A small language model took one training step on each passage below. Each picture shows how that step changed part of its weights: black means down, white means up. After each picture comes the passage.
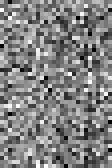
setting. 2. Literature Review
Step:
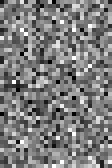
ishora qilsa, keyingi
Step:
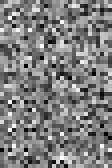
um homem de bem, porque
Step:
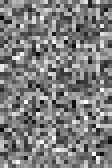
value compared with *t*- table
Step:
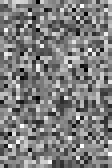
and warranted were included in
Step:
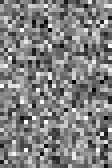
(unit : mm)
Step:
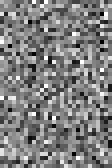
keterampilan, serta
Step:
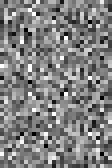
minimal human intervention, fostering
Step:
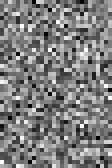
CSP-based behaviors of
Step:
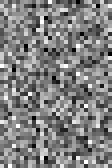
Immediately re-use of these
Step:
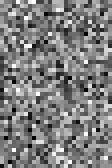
estudio y el análisis
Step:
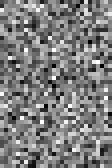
em Washington. Esse
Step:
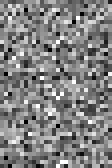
2 Severe decrease 3 No cells
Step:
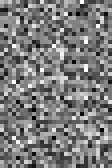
afzalliklari va
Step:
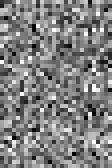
variable to leave the basis and
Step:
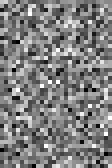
heeft bewust zijn
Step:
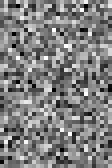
modelos de negocio basados
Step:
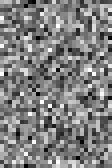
taqdiri unga yanada
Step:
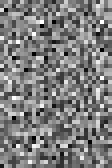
договора. В
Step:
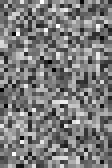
ва уларнинг касбий
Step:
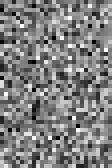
to Atmospheric Pressure
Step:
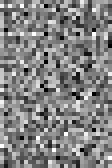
основи для подальшої
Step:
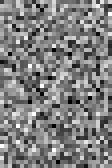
gericht op de vraag of
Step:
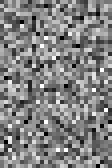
a similar trend to those found for
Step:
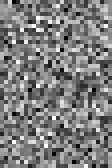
An optimization scheme (Fig.
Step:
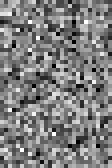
known and frequent side effects include
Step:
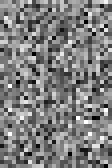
belajar siswa produk
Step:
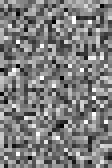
had more *T. b.
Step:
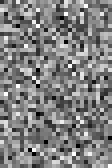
registro de contaminación
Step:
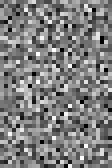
support to Neurosciences
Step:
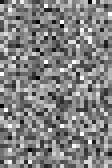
partecipi della
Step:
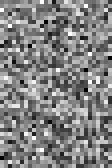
Essentia. 2.
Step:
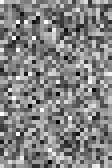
Query Example for
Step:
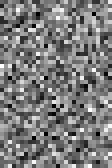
processing is of significant scientific and practical
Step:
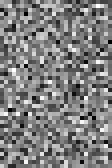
few Moroccan analyses on the
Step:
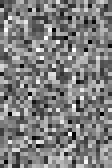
with multi core processing units. We
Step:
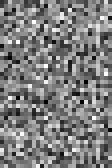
nature of injury Nature of
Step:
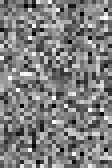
Fig. N 3 It is natural that
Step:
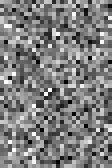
la participación de las variedades
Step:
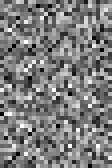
не соответствуют
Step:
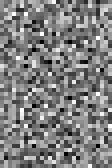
no lugar do outro e
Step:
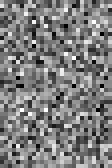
der UAG und die Anpassung
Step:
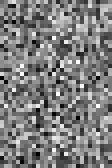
and its components). A questionnaire was
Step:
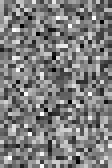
қилишга имкон
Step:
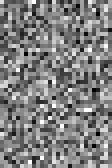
Getting to know new
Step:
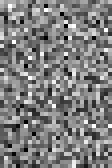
its other neighbours for that
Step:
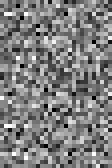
observed, the higher the conflict stress
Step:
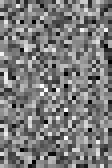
cannot guarantee that all
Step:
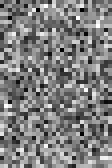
software lifecycle data
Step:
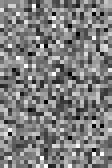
additional consent was granted,
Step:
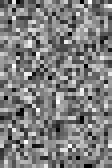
validación social del mindfulness y
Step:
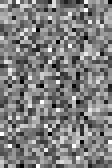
posturas extrañas)
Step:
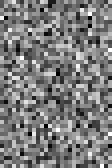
inson, unga kerakli
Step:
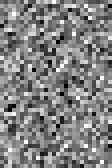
eden araçlar
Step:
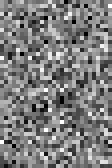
Occitanie Thierry
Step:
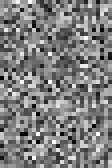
următorii termeni:
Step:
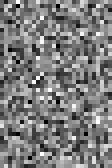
з використанням стандартного
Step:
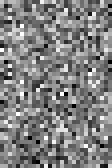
haver um fator
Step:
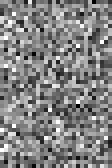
Mg²⁺ por
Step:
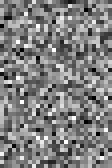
its analysis Biomarker
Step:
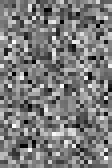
Doesn't seem so
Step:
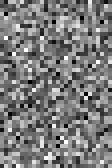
формат, то в
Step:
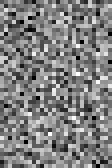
gaps in AI/ML
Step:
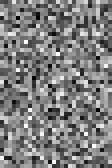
should take immediate steps to put
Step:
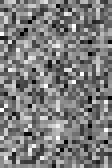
się, że
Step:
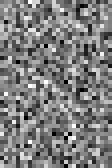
subida del nivel del
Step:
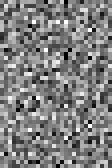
habían logrado darle
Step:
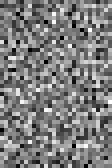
checking each file they scan
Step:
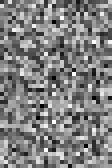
the *exo* configuration.
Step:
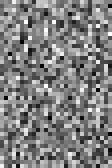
bir tuzilma o'z
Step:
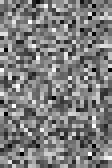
number of which exceeds the number
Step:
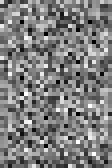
International Association for the Study of
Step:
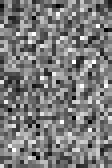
foot shake displays -
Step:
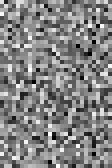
established, and cultural elements, hospitality
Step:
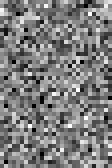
there is a wide range of
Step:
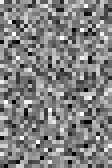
finally convinced her older
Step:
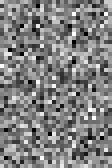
presumed to be a
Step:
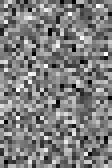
ishlashga, yetakchilik va
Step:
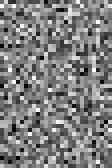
associated with lower risk of incident
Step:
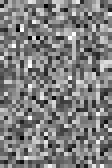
PCP consequently increased the codeine
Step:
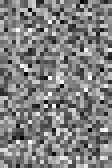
controversia en torno a
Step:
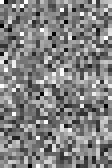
TPS_Main function passing
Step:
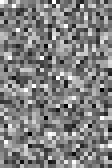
de la monarquía
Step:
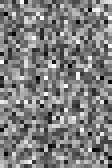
прямого смысла
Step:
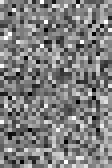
on how to include CBA in
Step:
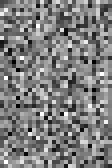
to meet many use cases.
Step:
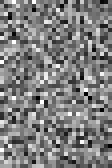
indicators. SMART leading indicators
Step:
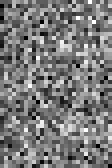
qui ont pour bases respectives
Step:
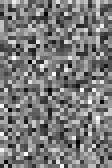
является перспективным
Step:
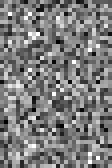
martdagi «Kichik
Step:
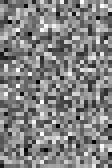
via a pilot study using test
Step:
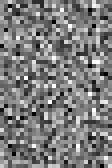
such a way that it is not
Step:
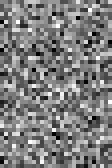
eine Aufklärung, das
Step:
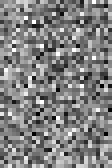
Federal do Ceará**.
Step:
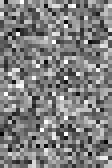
margin, while the models that
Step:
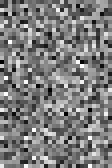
fizika matematika fanlari
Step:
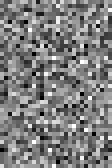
pentru liderii politici a
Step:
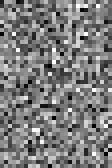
cooling from the curing temperature
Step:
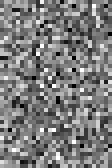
to all.^{viii}
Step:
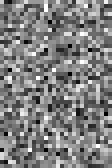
strata. The drawn sample size
